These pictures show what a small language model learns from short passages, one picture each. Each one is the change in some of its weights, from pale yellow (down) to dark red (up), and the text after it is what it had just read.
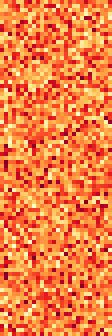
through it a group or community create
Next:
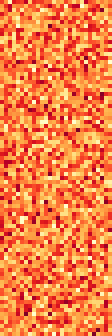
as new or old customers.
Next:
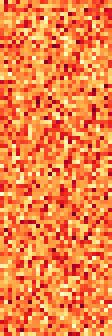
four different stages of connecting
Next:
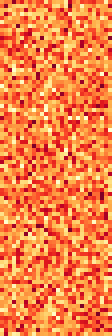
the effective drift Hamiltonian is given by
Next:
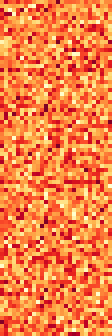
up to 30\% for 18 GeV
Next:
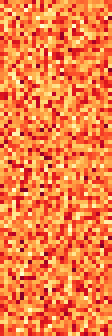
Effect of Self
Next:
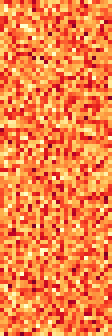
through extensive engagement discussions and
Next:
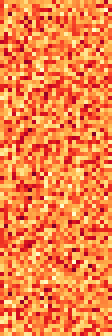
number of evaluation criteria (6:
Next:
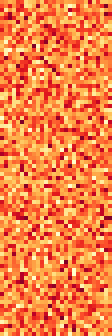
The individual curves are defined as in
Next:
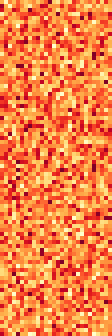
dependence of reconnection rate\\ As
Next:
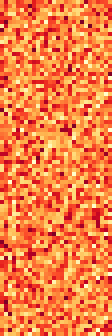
and physical well-being) To
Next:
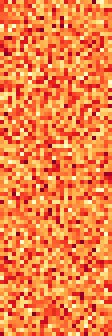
pattern across all questionnaire scales
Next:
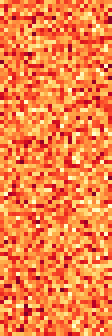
include phase transition regions, ensuring
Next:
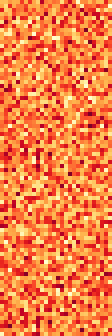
the exposure and sharing
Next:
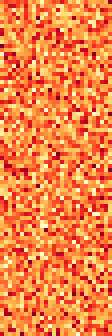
health compromises in either way it
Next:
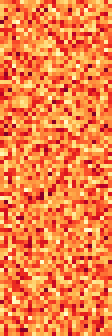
variables, indicating that low levels of
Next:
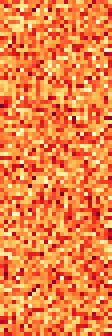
process, both being determined by the distribution
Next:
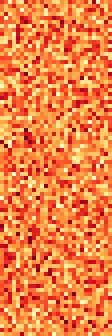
organization includes (1) the level
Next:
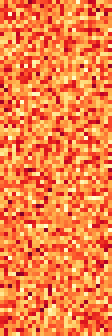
based on compression moulding
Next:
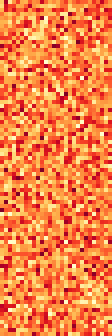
is produced at different stages including
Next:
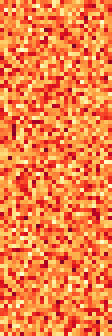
calculation of the action. The
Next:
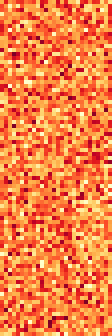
function $\tilde{\Lambda}_{\Delta}$,
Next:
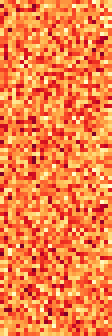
to a narrow market and try
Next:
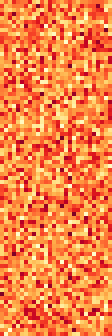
be independent of volume fraction is illustrated
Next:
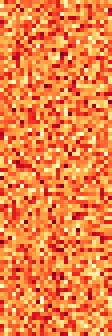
pixels are then encoded into
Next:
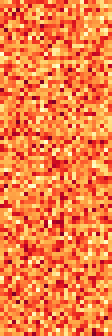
Fermat's Least Time
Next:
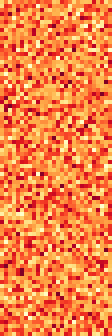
of patients get subpar care, with
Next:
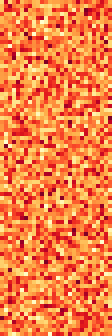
the IV stages that shows increasing
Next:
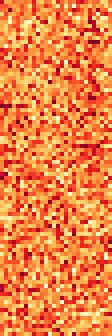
asynchronous numerical scheme corresponding
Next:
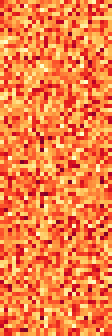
from production to its consumption. 2.
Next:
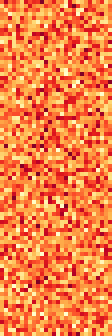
there is an increase in the
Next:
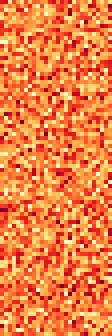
collected from 255 female
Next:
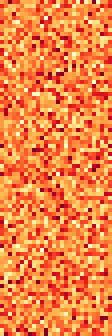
orientifold projection
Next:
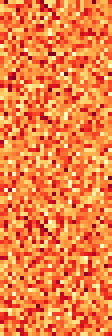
Data Analysis} In this work
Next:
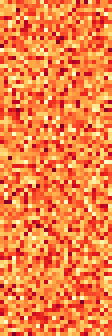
the same for the chosen film
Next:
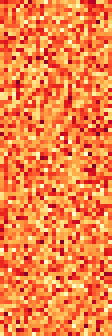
the pattern of varying charging
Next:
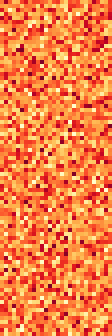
From this plot, we find that the
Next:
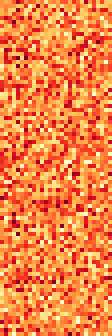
cavity by one photon. The
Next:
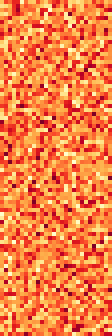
of collective plasmon
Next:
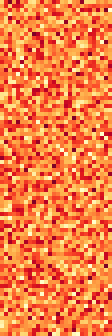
for fourteen (14)
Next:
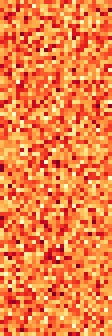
percentage of Top-1
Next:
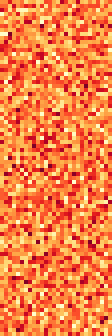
by NASA under award number
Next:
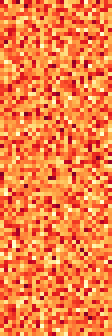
a more shallow slope of
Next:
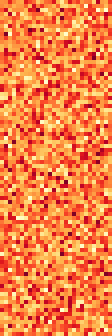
on this limit, the maximum propagation
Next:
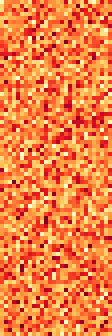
de Brogile too, where
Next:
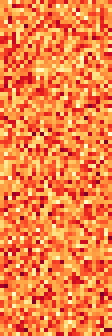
practicable. The modern estimates
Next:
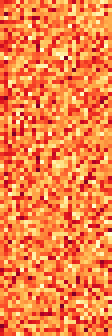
of negative reactivity insertion
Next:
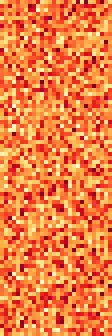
Model 2 reveals that
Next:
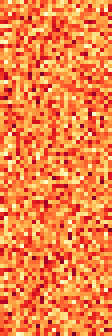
entries are collected, organized,
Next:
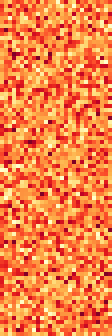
in the original DEF model.
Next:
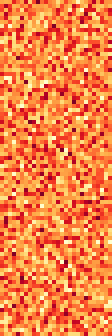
of these equations is equivalent to
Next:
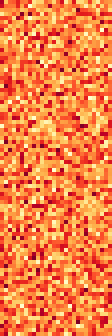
related manifestation of vacuum
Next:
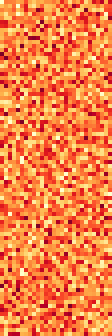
Then the line bundle
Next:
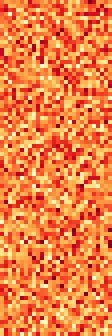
ray-tracing of the
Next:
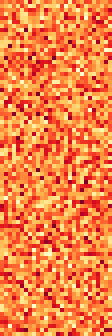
the relation of the space of maps
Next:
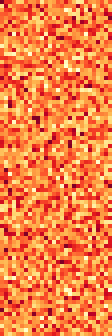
networks}. \end{itemize}
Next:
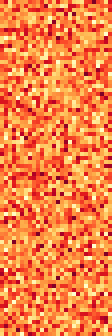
Without proper supervision, this
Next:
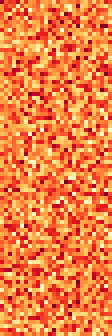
P+As a c 1.
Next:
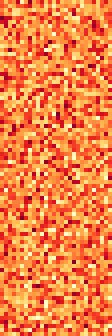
poorly with respect to
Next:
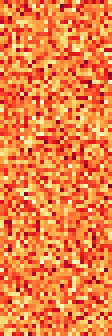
water and aqueous fluids
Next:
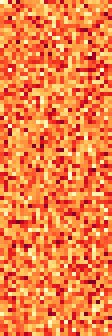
hinting at a common origin of
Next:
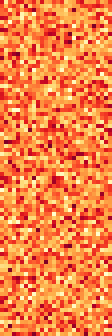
rf amplitude reduce the polarization transfer
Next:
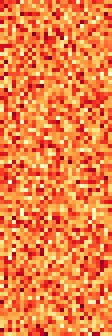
present isoscaling data are taken
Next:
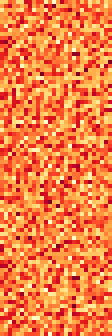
7 9 Ration H/C
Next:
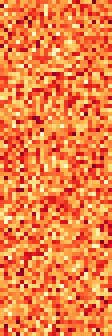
to recognize individual author
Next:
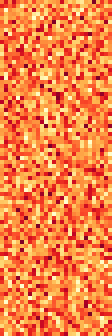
implies that a critical power of the
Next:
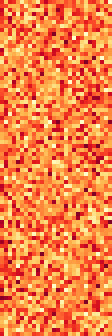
mainly concerned with massless
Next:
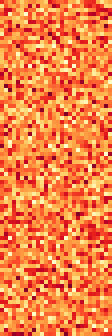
connects the wing and flight
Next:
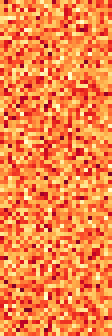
Journal on Integrated
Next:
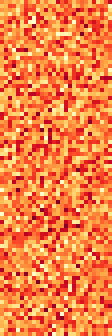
(Institute of Political
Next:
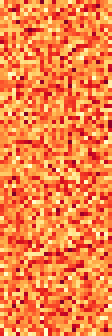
can also produce art like,
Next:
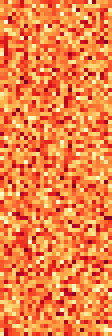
- The coefficient of kinetic
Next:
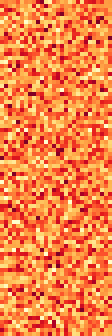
flake on PMMA film
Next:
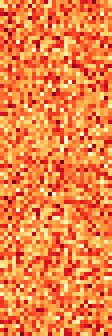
physically active adults are
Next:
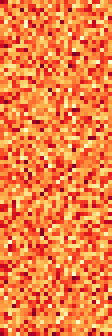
60 Aseмова
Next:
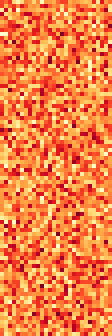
a recently introduced sandwich
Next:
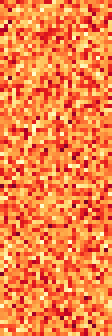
easily from these expressions.
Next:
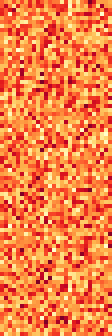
School of Computing,
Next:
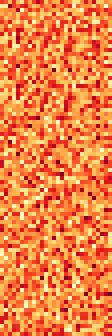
explanatory power; and
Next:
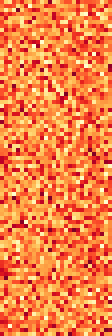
is defined within the unit disk as
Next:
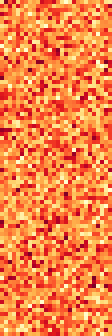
2020). Undoubtedly,
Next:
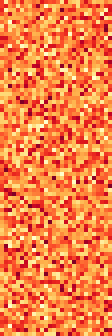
But the forces between elements for
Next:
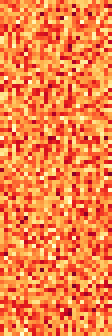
radius. They then showed by
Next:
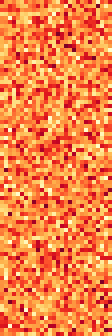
energy directly in the potential model,
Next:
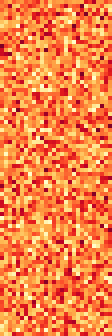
written informed consent from participants
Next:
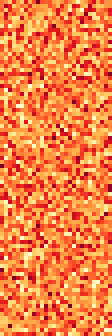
of the building, maintains
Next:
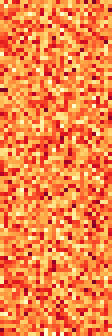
be parametrized by six independent
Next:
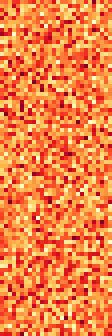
polarisation has been chosen to
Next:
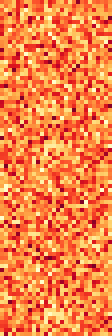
despite current welfare
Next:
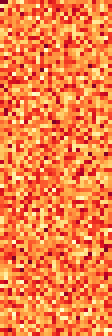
ton/ha in compartment
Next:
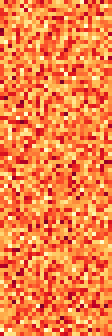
to fit the device where the model
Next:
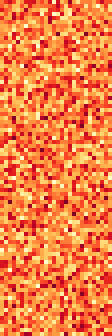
and valorisation of the solutions developed
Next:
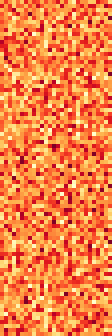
et al. 2005), since it
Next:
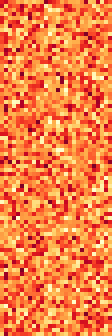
design, hardware and software
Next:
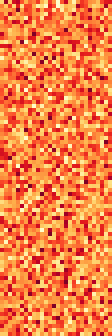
5th day counts of the
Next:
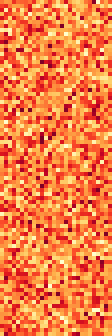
numerical results demonstrate that the
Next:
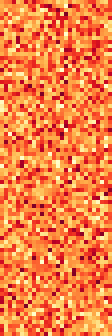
this statement as found in Ref.\
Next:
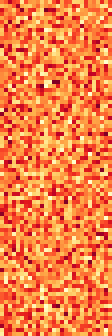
\,. \ee which results in
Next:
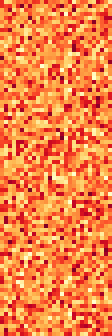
design components include: 1.
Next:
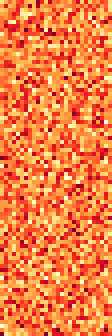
with hepatitis C who
